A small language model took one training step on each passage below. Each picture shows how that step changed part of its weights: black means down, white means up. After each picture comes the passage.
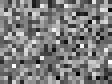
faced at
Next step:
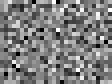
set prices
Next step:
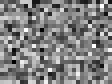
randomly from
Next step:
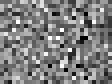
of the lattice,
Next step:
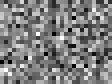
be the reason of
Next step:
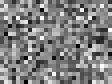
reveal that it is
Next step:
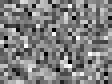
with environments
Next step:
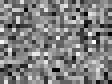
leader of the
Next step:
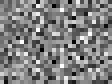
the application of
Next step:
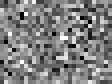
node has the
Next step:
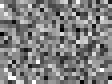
generally do not
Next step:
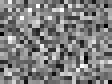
present case study,
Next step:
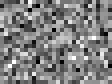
years may help us
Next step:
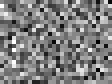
generate 22
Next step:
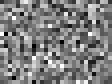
in scale).
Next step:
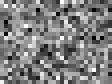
study we concluded
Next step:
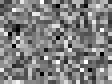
and two channels
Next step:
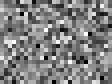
expected bands of
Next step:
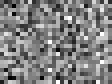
limitation that
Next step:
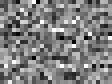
about hip
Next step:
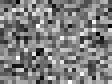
institutions in
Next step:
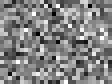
was responsible for
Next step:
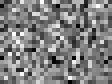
and numerical studies over
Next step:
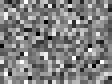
Comparison of
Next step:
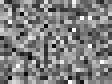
means that we also
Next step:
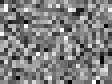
The temple
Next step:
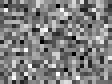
were performed using
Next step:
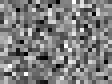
application for rural
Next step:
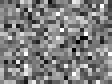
applied with the,
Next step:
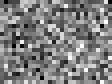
component in the
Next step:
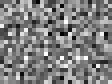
social life"
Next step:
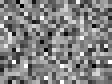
addition to its coupling
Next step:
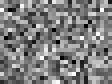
varied and range
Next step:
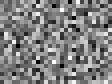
the number of
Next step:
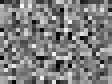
metric perturbation
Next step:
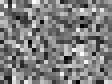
a relatively small
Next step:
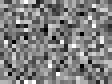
is produced by
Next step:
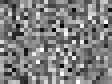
run schools
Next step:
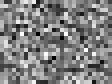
is a path to
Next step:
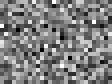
to the first
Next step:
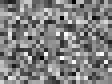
program provides new and
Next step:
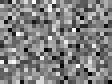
Sequence &
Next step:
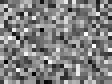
linearly on the
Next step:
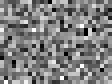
instead turn their
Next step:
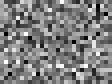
largest source
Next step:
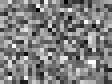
in surgical
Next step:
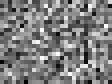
and roles,
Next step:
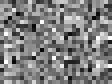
interesting features that
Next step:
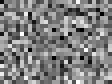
a simple method to
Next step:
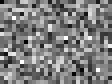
in accordance
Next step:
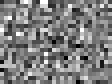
during its infall
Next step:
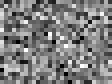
design optimization.
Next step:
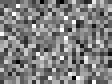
The prefactor
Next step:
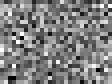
regularisation as discussed
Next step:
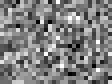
issue, the
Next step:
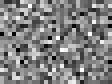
it can ensure that
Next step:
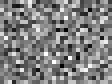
operations in the
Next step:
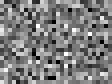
yields an
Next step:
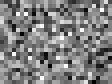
density equal to
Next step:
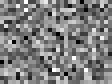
formulations of potential
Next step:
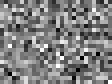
be implemented,
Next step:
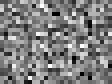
of what it means
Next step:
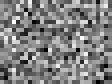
low that for all
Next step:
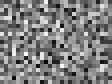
showing the
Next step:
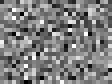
in agreement with the
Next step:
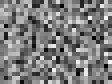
opportunity for
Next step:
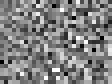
the case of the
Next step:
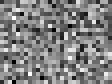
in the study area
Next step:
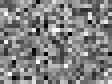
never becomes
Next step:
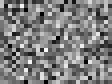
tensors the
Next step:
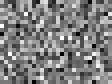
direct relationship between different
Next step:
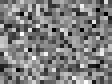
only to a
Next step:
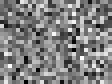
that the surface
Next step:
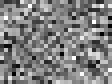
it in Eq.
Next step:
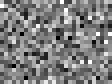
The writer's
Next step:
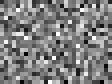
described above for
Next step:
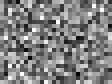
purple colour
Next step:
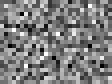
by microplate
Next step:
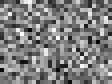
agree. In
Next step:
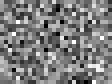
are planning a
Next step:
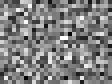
any age. It
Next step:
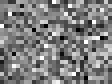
to evaluate performance and
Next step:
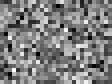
conduct a
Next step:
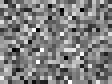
about BOAS
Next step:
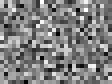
one MHV
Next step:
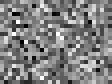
of experts in
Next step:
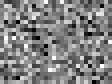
Project leaders
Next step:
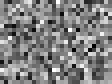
role of the energy
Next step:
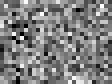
matrix as a function
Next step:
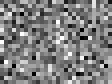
percent. This
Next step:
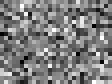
a given field,
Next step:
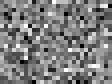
authors observed a significantly
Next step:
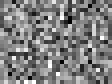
can be computed by
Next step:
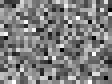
scenarios is
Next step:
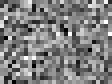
mass compare to their
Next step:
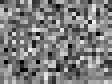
interface to use
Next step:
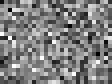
in groups and clusters
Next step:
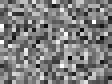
to the program.
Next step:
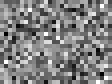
demonstrated that all
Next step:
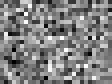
any convenient value
